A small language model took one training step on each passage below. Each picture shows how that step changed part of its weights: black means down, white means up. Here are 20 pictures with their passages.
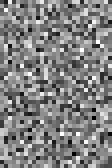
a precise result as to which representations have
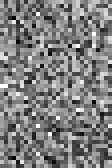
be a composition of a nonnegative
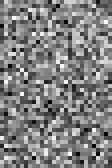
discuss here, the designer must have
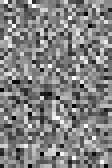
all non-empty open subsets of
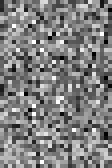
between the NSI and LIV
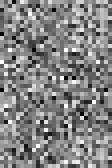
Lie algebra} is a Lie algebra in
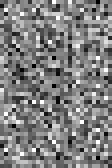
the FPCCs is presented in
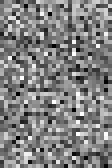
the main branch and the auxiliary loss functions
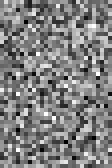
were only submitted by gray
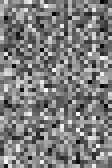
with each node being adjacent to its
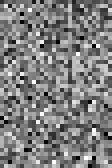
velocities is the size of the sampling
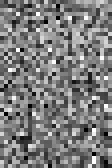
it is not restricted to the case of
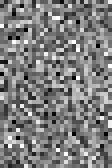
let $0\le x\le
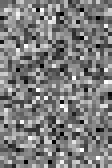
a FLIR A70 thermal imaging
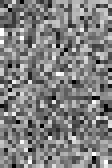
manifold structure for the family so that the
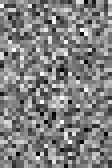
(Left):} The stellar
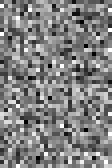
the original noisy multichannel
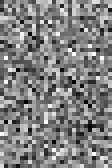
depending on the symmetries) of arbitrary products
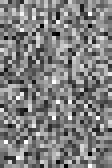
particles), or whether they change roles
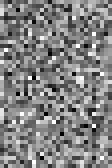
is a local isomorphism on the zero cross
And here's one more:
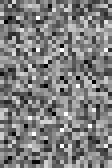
bridge the gap, we have developed
